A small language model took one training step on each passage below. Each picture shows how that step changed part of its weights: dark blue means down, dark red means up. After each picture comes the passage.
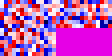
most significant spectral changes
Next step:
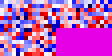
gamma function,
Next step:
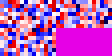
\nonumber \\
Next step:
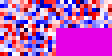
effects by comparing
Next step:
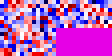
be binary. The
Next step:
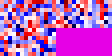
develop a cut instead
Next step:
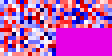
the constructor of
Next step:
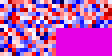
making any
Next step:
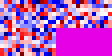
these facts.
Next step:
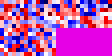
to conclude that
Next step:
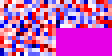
Field of
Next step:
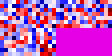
calls for
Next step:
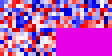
on the real
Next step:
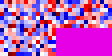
mass and transverse momentum
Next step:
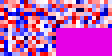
the diffusion coefficient
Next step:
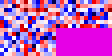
K}, journal
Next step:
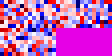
& \cdots &
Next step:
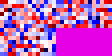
labelled by the
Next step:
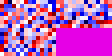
The former
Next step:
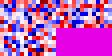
no embedding
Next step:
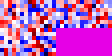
total possible season
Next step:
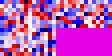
of magnitude.
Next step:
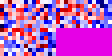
variant (with
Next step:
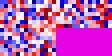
induced by crossing
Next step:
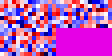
of the source
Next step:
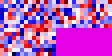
assignment can
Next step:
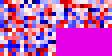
more complicated
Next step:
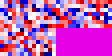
we computed the
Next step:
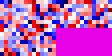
code Hamiltonians,
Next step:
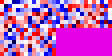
absolute error
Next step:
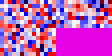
determined using a
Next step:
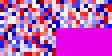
German Research
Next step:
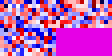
overlaid on
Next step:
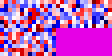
the right plot represents
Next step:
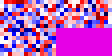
X., and
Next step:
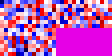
time the entropy
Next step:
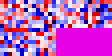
Generative and
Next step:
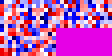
in each row
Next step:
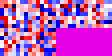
have also introduced significant
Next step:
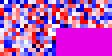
index are stable,
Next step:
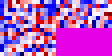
has been induced to
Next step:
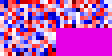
representation less,
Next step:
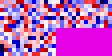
Phys. Rev.
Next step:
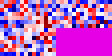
dynamics for the original
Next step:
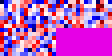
nets containing
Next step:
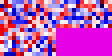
a use case where
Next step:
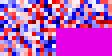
The main contributions of
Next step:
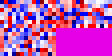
the NRO
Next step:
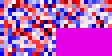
magnetic field and
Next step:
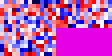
data would be significantly
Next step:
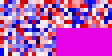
in the GA
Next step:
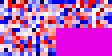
does not allow to
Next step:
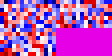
low complexity
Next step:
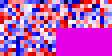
is ended by
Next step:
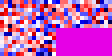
grouping nodes.
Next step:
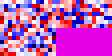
the focused
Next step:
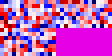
our analysis and various
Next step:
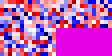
both transit and
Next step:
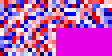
results are supported with
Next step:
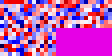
of linear and
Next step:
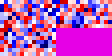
teams face
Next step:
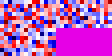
choice for the additional
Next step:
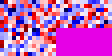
as well as the
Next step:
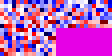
and outline}
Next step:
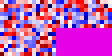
measurement, in
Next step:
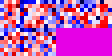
nonzero probability of
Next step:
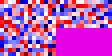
(or continuous)
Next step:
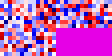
current with the
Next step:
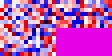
the nuclei by
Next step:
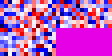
ratio (Table
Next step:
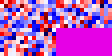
setting for evaluating
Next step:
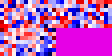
we performed manual
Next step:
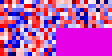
the $2
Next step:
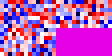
final state.
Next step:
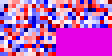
yet available.
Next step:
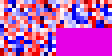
a particle interpretation
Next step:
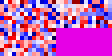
from Eq.
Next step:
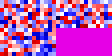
of fitting experimental
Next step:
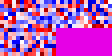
S}$ is the
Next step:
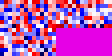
a long-range
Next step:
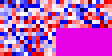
We usually determine
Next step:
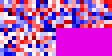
is the number of
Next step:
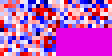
previously determined as
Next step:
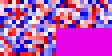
an analogous
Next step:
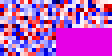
research publications
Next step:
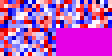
opaque from
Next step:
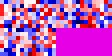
the bottle
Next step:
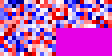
attempt to
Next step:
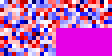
given by \beq
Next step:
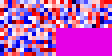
The vertical black
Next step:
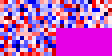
Range &
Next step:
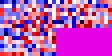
strengths at the
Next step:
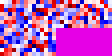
are the conduction
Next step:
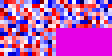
nominally associated
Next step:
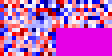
initially proposed in
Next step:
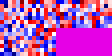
this relation, we
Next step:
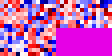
weakly linked
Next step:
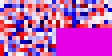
in exploiting
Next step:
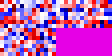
low-lying mode
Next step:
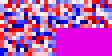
particle is at the
